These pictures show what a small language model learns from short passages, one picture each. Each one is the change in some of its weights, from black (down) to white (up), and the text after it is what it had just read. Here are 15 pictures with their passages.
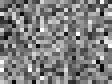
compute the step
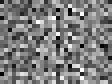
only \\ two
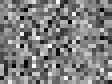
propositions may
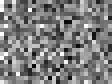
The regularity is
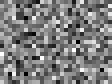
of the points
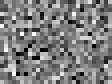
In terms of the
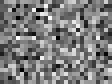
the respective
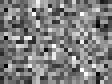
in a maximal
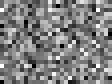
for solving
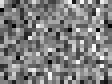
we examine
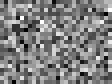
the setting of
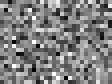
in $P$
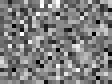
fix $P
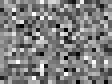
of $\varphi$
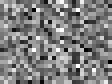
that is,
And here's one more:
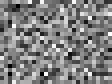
of the above three
